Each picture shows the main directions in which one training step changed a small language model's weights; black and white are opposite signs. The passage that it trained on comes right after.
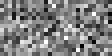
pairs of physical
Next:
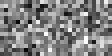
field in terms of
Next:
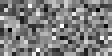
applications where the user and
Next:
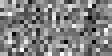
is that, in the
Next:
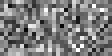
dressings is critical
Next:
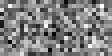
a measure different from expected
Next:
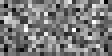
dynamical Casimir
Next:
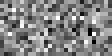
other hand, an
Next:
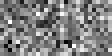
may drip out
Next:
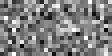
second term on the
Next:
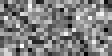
authors of the present
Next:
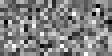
Phys.\ A:
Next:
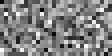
possibility is to consider
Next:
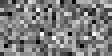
is bounded by the
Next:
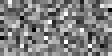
these statements are
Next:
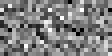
the short-time expansion
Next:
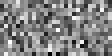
cell (axon)
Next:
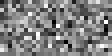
$\gamma$ is the
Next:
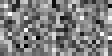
functional is given by
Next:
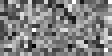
of transcriptional
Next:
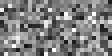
the cross section between the
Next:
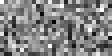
month = jun
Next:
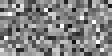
are the left and right
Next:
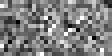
solutions, as is
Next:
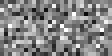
Expressions \\
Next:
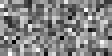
splitting of the order
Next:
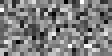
The initial stages for
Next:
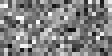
momentum of Cooper
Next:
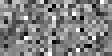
above result is related to
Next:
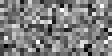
we enforce
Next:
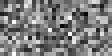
for the phase transitions in
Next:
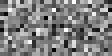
with the lower ionisation
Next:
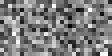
single layer. By
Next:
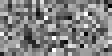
on large scales because their
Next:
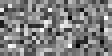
the polar angle of
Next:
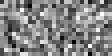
distances of about one
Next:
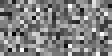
is highly likely that
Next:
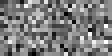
in this study (see
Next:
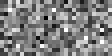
with different values of
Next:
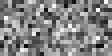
same time, the
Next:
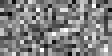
is applied for the
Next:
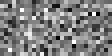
collisions lets one
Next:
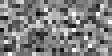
evaluate the partition
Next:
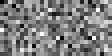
from the FJ can
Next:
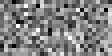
Overall, our
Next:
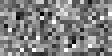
is smeared out
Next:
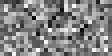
at the optimized
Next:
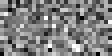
with $\ell$ being
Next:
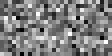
prediction error are confined
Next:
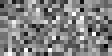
be used for adults
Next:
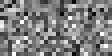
cleanly defined
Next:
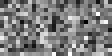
and flash
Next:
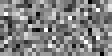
mechanism containing a
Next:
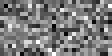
information captures the information
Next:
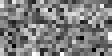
be attained. Note
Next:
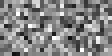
decorrelation in
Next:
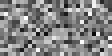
also showed in
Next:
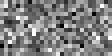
density matrix where,
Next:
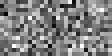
to be warned
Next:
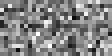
the presence of relative velocity
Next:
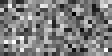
$H \neq
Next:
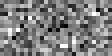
to the one used by
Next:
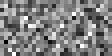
cold atom-ion
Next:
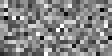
suppress the residual
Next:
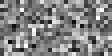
we shall consider a
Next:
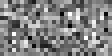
follow directly from the
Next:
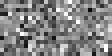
to further advance
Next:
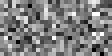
measurements over a period of
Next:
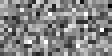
rapidity distributions of
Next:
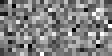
from cells to
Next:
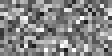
also acts as a
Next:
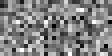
as follows. In
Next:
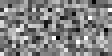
the segmentation foundation
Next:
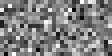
the W1 and
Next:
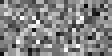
discovery problem may
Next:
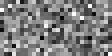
a \DT\
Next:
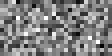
in Figure 1e,
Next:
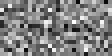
the same model as the
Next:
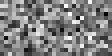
use the fact that any
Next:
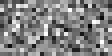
1D PC shown
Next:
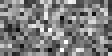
optimization, we
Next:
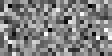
Gurau for the
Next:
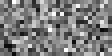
Asymptotically nonlocal
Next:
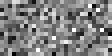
In this note,
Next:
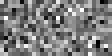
more apparent.
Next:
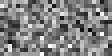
poles one obtains
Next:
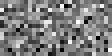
the RD are directly
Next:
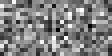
temperature. There is no
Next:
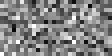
be measurable
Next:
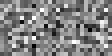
the specular reflection
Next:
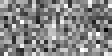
and accelerates, and
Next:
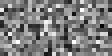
the ground truth was
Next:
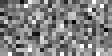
in a drastic
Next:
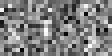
the inward hoop
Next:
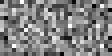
more smoothly with time
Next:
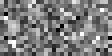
express this fit in
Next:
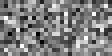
great number of
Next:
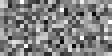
aspect ratio
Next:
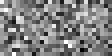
of merit in
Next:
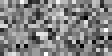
in 1-dimensional quantum
